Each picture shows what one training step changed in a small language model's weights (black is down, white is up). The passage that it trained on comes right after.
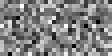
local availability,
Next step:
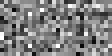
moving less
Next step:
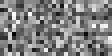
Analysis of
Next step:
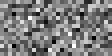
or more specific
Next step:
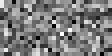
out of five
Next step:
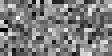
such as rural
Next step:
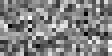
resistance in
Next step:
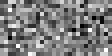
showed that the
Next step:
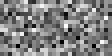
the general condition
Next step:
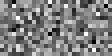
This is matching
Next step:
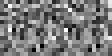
os cursos
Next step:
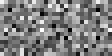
desafio da
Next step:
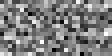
with dengue
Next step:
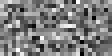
el número
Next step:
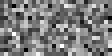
quality rather
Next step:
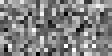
the work without the
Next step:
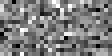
yangi davr
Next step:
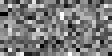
into petri
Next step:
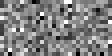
только в
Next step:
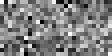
elimination) of
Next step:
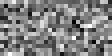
i.e. when
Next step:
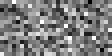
si así lo
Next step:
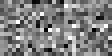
X'Pert and
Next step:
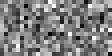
are far from being
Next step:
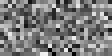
directly or
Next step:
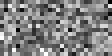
To analyze
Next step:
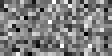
foizi va
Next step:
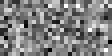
One is the
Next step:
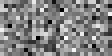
toi qui es
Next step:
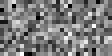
employed experiment model
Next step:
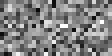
papel social.
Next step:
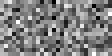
RPL did
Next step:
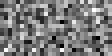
producidos en la
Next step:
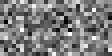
with extension to the
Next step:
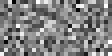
des avoirs
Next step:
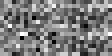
was obtained from
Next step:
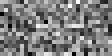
feedback on
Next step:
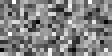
adjust how
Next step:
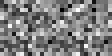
score of the
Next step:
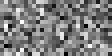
first basis of
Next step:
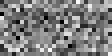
with a needle in
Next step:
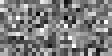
aureus* and
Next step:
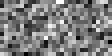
include it with an
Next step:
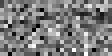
by a group which could
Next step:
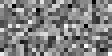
lugar a la
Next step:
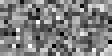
of these two rivers
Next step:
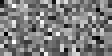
Δh , and
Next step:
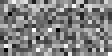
as the most significant and
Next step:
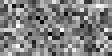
the aggregate
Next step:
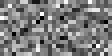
анализ и
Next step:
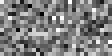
pine stands in
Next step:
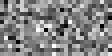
A and B are of
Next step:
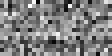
destes, da
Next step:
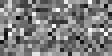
Conclusions The
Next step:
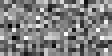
advocating for a
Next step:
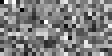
a baixa
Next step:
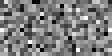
ва уларнинг
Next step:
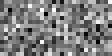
ou manifestação
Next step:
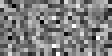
TA (M ,
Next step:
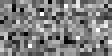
In the United
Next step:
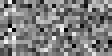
cannot be
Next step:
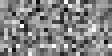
Perini E,
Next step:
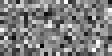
o formă de
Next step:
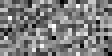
como un yo que
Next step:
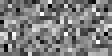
This study describes
